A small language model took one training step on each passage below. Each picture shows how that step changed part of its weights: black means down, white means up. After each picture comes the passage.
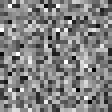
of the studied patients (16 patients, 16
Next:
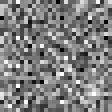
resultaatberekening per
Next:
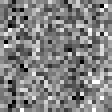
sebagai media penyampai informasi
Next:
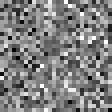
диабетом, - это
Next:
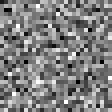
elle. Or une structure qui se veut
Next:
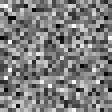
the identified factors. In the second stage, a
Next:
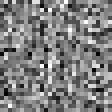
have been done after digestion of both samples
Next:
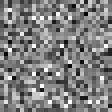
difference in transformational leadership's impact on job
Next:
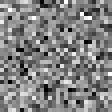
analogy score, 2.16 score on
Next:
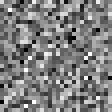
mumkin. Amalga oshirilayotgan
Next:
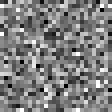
modes of education. This paper introduced KPS
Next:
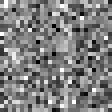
is a reference manual preferred by professionals
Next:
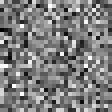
ва уларга барҳам
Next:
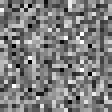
*FunctionDeclarations* -
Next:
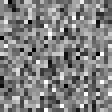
já que afirmou ser a
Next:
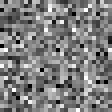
музофотларни бошқарган
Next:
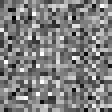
modified according to the special needs of the
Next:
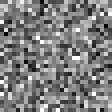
find degrees of implementation of each of the
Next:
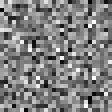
and the whole. This conceptual approach ensures
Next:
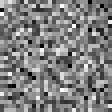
image. Fig. 3. Convolutional
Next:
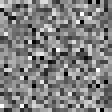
and to plan the complex decision making process.
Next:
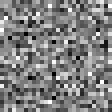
empati, serta derasnya
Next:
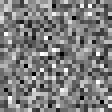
holding costs through the use of a
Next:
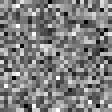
speeches. That future presidential
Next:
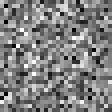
a die diameter of 2-3 mm.
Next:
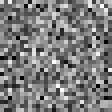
уларни пуллик таълимга
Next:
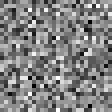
professores temos a necessidade de encontrar meios
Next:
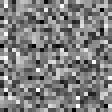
were more noticed due to the fact that
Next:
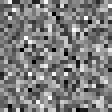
Bu jarayonda san'atshunoslik fanlari
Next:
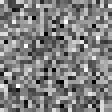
de pe suprafața obiectului
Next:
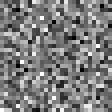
5. ¹⁷ Ўзбекистон Республикаси
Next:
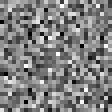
has been making important efforts of research in the field
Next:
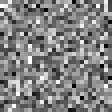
excluded from the study. ➤
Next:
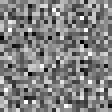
late, both this late and
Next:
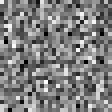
93% diesel fuel). The
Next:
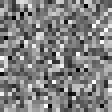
linear diethylenetriamine unit of
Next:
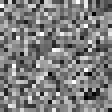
profile of each company (e.g.
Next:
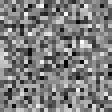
linhas de força que podem
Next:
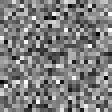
opportunities. Overall, income inequality in
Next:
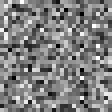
are some of the technical premises established by
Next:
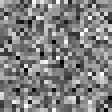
pen kirgen, süyekpen
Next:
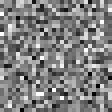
ruminants' diet on nutritive
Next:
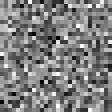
continuous improvement to achieve six sigma level
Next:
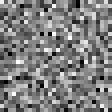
kislorod, suv,
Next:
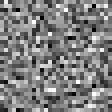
read even simple texts in another.
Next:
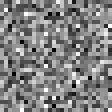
xususiyatini ózgartiradi va
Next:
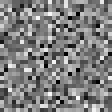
Lawlor, and D. R.
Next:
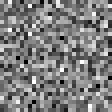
va suvga zanglashni oldini
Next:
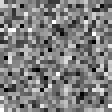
CIFAR-10 we use a mean and
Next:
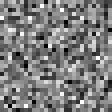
help start-ups... etc.). -
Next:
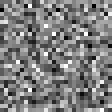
implemented along with the establishment of a situational
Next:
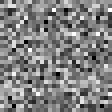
selon l'auteur qu'ils
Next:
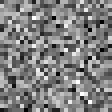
multilayer heterogeneous systems
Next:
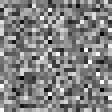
Sirojiddin Muhammad
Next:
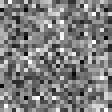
науки і техніки України,
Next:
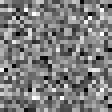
which helps payroll teams to
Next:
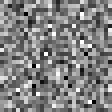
logo, seria difícil ou
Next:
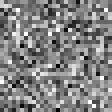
horária laborada, perda dos direitos
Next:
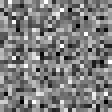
and diastolic blood pressure, as well as
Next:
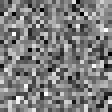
chiqarilgan yevroobligatsiyalar
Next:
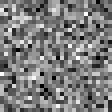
Kategorienbildung Auf Grundlage
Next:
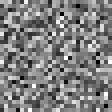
menejeri, digital marketing va boshqa
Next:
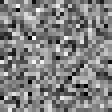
pero el «entrevistador» no
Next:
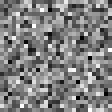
and hashed to form a parent
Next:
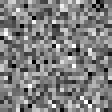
ups Two legged low hops
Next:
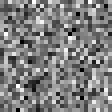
важно учитывать как
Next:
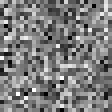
даволаш курсини ўтаган
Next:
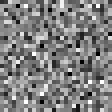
cation and this can release a proton
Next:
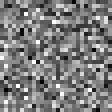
odatda 3-5-ta
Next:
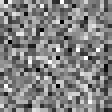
has caused many farmers to carry out
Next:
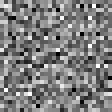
the community, as the school becomes more
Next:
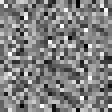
- 35 O. Chaudhuri,
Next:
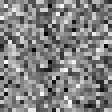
en bases de datos como:
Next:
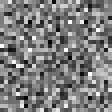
al grup dels *novators* i
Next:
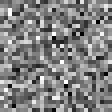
sosiodrama dapat meningkatkan
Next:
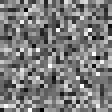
(Poland). *Polskie
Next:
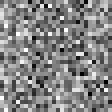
dari pembangunan manusia Indonesia
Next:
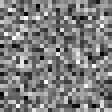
uchun, Xalqaro qonunlarda
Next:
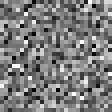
ситуації тим, хто
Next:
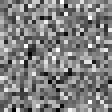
depositar seus sonhos, suas
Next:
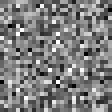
para o seu sustento e/ou de seus
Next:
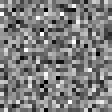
Law of Ukraine «On Organic Production»
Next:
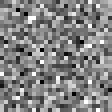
atau penyerapan informasi juga
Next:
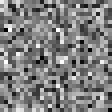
makonda har bir hamsuhbatning
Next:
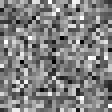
Мат. II Міжнар.
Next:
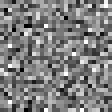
different application scenario. Chatterjee et
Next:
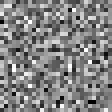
Trauma exposure is related to cognitive
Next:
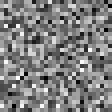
Graphics researchers developed recent methods to
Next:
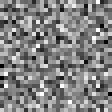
first main hypothesis, results come as follow:
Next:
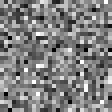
**Microplastics can migrate from
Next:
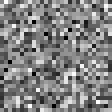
políticos, tendo o cuidado de
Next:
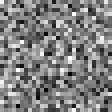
0.05 significance level. Table 4:
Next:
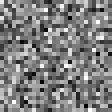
from small-scale batch test
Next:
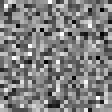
year 2012 to year 2021 were collected from data sources
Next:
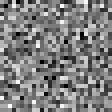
more sensitive to give the free ion
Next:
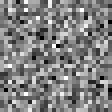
$$I = \frac{n \cdot
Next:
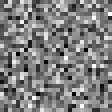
calibrations so that, only the final
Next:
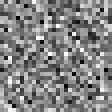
Penelitian yang dilakukan oleh
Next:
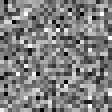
modalities (top of pyramid
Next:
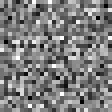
кампаній у розвитку
